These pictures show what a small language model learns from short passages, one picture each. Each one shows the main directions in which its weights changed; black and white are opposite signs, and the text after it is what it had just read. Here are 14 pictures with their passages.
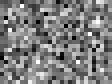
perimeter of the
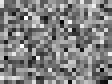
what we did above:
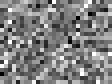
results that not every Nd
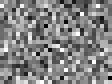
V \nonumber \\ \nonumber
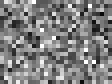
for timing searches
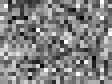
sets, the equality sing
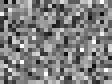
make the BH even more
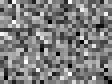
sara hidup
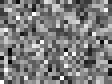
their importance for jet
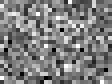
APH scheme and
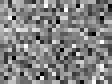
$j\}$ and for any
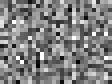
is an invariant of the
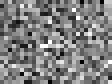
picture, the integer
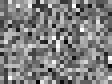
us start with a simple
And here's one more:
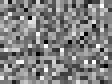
It is observed that, with
